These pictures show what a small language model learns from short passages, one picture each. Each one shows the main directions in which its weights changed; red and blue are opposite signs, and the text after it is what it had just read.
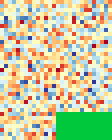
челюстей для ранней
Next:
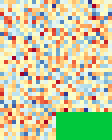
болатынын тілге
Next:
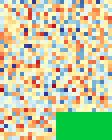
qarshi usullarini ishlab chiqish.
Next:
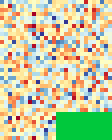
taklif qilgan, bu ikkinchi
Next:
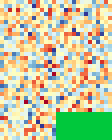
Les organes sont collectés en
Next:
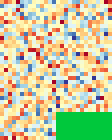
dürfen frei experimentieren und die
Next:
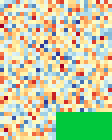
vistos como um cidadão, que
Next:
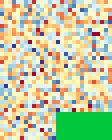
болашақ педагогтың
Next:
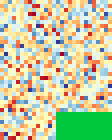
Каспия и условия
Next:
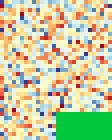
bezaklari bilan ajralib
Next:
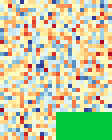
Clinical pharmacist in
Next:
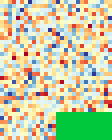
talab qiladigan oqsil-ligand
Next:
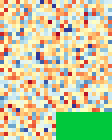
тасвирланади; 4.
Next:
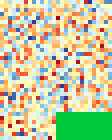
de toepasbaarheid van het
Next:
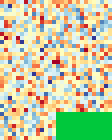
bir-birini to‘ldiruvchi,
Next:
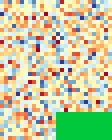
ham ota - ona obro'si
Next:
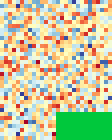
ijtimoiy-iqtisodiy, yer kadastriga
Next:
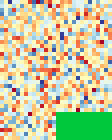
рішень. Колективне
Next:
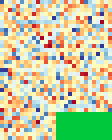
kuch va resurslarni talab qiladi.
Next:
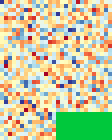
já que os mesmos personagens
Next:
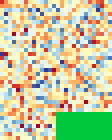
American Academy in Rome»,
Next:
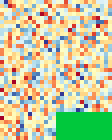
ने इस रंग को
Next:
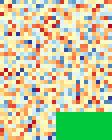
ilm izla" degan gaplarini
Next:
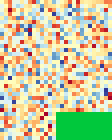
otter in northeastern
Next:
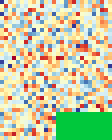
про посилення якісних процедур
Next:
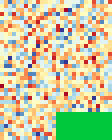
ФГОС начального общего
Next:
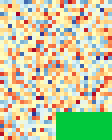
фенотипически резистентных
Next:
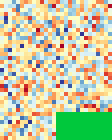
нархининг номиналга
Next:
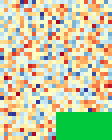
tras haberse esforzado en
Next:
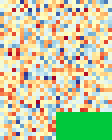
en su tarea de objetivar en la
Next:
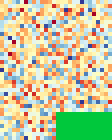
а эффективный кредитный
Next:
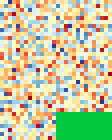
théorie JD-R semble bien
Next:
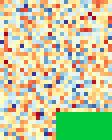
Aquinas tomonidan “Summa
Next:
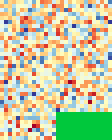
essas barreiras e reduzir
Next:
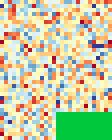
с. 37). снижения
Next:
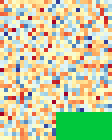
Nowe stanowisko na
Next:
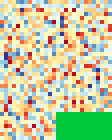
onteigening in het bedrijf
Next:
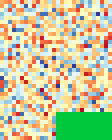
bố số cây theo
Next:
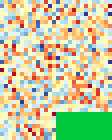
оның биіктігі
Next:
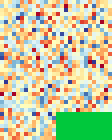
широких досліджень, що
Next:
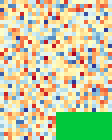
main clinical manifestation of
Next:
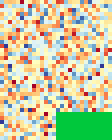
study results. Then,
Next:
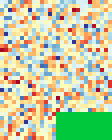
Josep Lluís Martos y
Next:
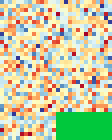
картини світу*, під яким
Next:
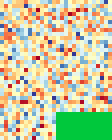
mellifera carpatica*)
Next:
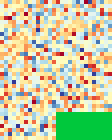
короткий период времени
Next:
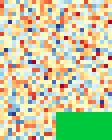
abandonadas por suas próprias
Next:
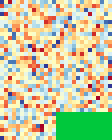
закупівель. Париж :
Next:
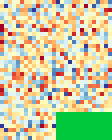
бошлиғи* Бабаджанов
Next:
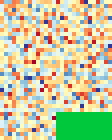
в ферганском регионе.
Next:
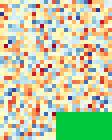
її відсутності з подальшим
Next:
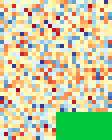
Власть и управление на Востоке
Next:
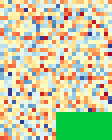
theoretical concept and to determine
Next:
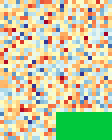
François Gasse, qui a
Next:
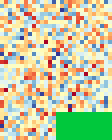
los casos si no se llevan de forma
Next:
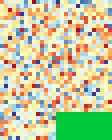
Dalam mengakses BPJS
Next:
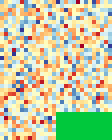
Festival Budaya Badung
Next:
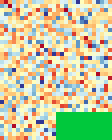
Asror bobo tutgan
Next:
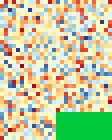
ABPG: Atualmente, existem
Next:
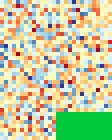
chloroses ferriques chez les
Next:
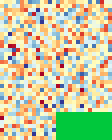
edificiului. Scara centrală
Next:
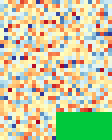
baru, yang menyaingi bahkan
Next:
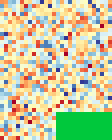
tidak memenuhi model pengukuran
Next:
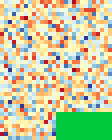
aulas e tirassem as suas
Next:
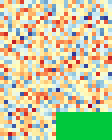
y (b) *Balanus* cf
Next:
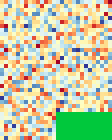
- bu informatsiyani uzatishning
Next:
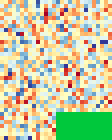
ENFERMAGEM *a
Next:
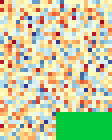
профилактикаси хизматлари
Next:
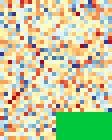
in dit kader het volgende:
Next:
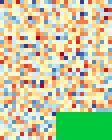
riguardano l'alimentazione
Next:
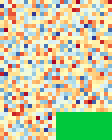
с. 2. Государственный стандарт
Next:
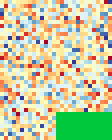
kesimi orqali ifodalangan asosiy
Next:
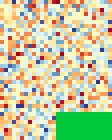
– Інститут рукопису
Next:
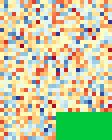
año de estudio en el que se
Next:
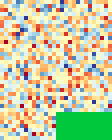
Proposto**” representa a proposta
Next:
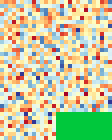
psychosocial intervention.
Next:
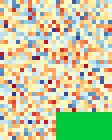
la Arhiva Centrală de Acte
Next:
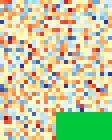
fond birjasining bozor
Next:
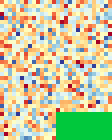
Dengan demikian, instrumen yang
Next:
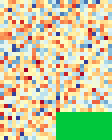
мы определили что, у всех 10
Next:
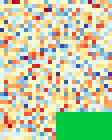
e monitorização a longo prazo
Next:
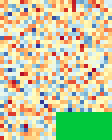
mulheres nos parlamentos, indicando
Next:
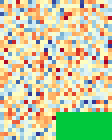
estabilizadora do tronco
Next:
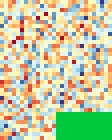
tanımaktadır. Bu durum
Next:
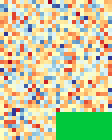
различных инструментов мар-
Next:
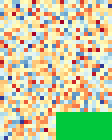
«Basic Theory Of Air
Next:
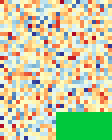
memberikan edukasi dan terapi
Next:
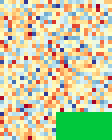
основи, що призвело до
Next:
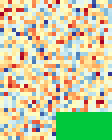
OLIY TA’LIM, FAN
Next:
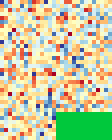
WRB (2014) World reference
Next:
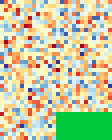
interfaol usullardan foydalanish
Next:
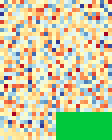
de glucose e a secreção de
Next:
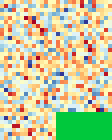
қоидаларини бузганлик учун
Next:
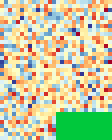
partimos de la base de que la
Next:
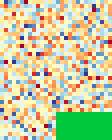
se ubicaban por debajo de
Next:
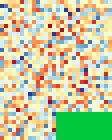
2022 Educator Perspectives and a
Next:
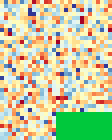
balki XXI asrning asosiy
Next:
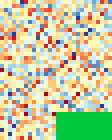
- بريطانيا و
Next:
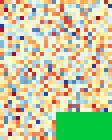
– “инсоннинг ҳуқуқ ва
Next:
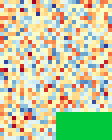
ya'ni koreya xalqi
